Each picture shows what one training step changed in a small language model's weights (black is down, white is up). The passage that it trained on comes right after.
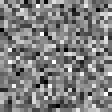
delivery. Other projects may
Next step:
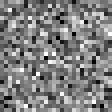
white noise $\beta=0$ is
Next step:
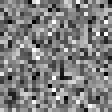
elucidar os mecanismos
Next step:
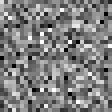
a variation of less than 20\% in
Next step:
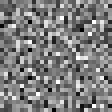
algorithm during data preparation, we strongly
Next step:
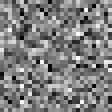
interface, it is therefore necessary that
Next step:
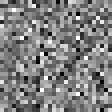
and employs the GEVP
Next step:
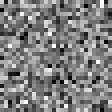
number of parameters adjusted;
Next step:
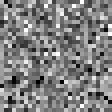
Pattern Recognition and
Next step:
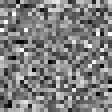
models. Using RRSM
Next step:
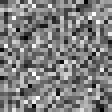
existing unlabeled samples are only used for
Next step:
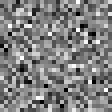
However, the dependence on the phase difference
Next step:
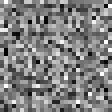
generating packets of length L
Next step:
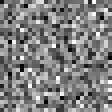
blooming. And its market has
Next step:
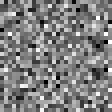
e do muco cervical,
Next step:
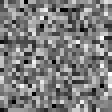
"Ansob us-salotin
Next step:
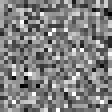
= \partial L_{eff}/\partial
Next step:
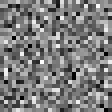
for the detection of the fainter emission
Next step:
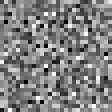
Buffalo, New York, with
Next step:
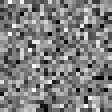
that these categories are not mutually
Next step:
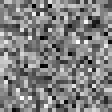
DP not NP), objects and
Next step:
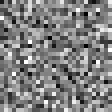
musiqiy idrok etish
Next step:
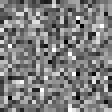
from one of these boxes?
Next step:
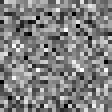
has used WoS as a starting point
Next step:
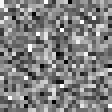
left lower limb function. He continues
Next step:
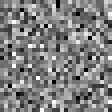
trabalho, bem como o
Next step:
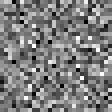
children can be reduced significantly. In developed
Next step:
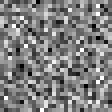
3 4 12. slow motion (in
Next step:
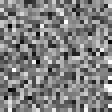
(with the exception of the tent
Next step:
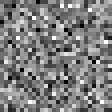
armata* have been observed in
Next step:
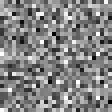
el tiempo pero,
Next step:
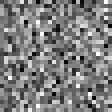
10 years or more) so the voluntary
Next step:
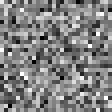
contribution to the net transfer of spin
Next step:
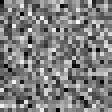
that incurred penalties under
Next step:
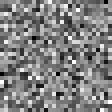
mogelijk niet alle
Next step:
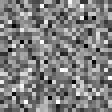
A total of 100 patients were
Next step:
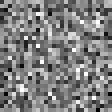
$r_0=2$. We find that
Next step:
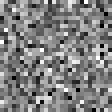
and Young modulus E .
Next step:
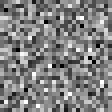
understanding of the trends in methane
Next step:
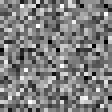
is used in order to both postpone
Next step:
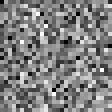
volume effects, between the strands and between
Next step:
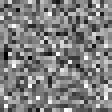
и педагогики. 2022.
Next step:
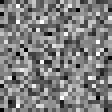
Lukasiak et al. 1994,
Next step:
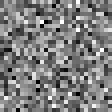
frequency of pump, respectively; $\gamma$
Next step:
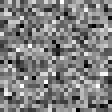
the transverse plane. The ratio of the
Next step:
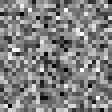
this note that this study seeks to
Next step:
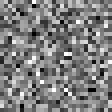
strongest barriers to the utilization of
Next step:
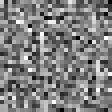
10% relative humidity. In
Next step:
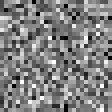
"Global trends in
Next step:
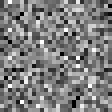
that further work along the lines we have presented here
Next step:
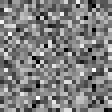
cloacae* was also very
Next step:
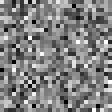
DNS (direct numerical
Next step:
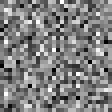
observable part of the universe is not at
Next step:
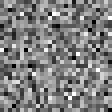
substrate before depositing Al.
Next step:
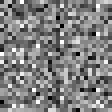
as an example of \textit{%
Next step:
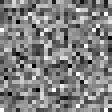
Because none of the vexing
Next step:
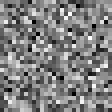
condition (PBC). Figure 3
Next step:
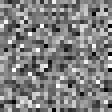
Çamlıca Basım
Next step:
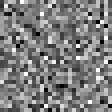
[5]. In particular, the availability of
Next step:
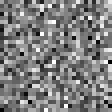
asked by potential customers,
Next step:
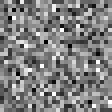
a best model of multimediating
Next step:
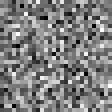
stable beams toward receivers.
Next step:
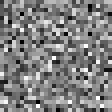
models that i have not seen before. 96
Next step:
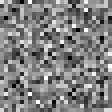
THE HERMETIC
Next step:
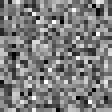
and a probabilistic blockage model and
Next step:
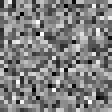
be further described. The majority of network
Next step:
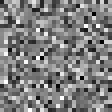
tanımlı toprak,
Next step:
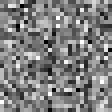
Дальний Восток и
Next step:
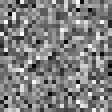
respectively. The multiplicative factor of the
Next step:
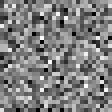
Sociedad Española de
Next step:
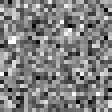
Kaisabu Baru - b.
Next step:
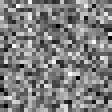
shaxslar o‘rtasida
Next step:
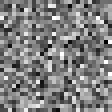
- To get new ideas and inspiration
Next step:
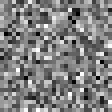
*P. erythroptus*
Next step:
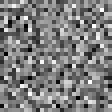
interpretation of data and drafting the
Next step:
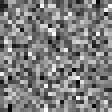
treated exposures in LS
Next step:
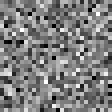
because the T Statistical value is
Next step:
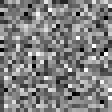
establish their organisation by comprehending
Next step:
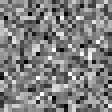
of stellar masses and galaxy
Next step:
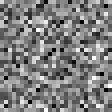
за своєю суттю
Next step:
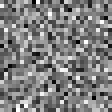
the pomeron. The data indicate
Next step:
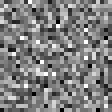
yaxshi amaliyot
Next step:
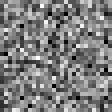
in systems of size $L=40$ for
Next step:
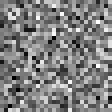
carbyne, which is an infinite
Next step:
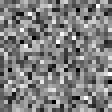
down if the enemy takes it.
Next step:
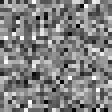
produtos em larga escala
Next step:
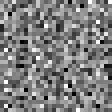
належне утримання
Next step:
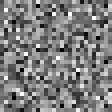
have identified four components, Breen and
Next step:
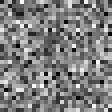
an example, Young's modulus
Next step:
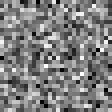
(%) Neat PBS
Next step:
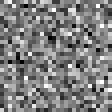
other in the z direction. These layers form
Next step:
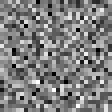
Year Three in support of the
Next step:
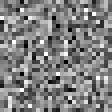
плісневих грибів
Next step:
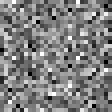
Qonuni // Qonun
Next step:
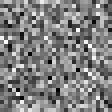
Breaking up the measurement in this
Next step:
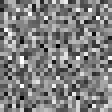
simultaneously, and shows that the
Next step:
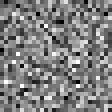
The bulk domain contributes through the
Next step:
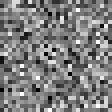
Younger writers (ages
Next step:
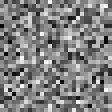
of Cu) indicated that the
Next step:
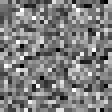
asesores a los estudiantes
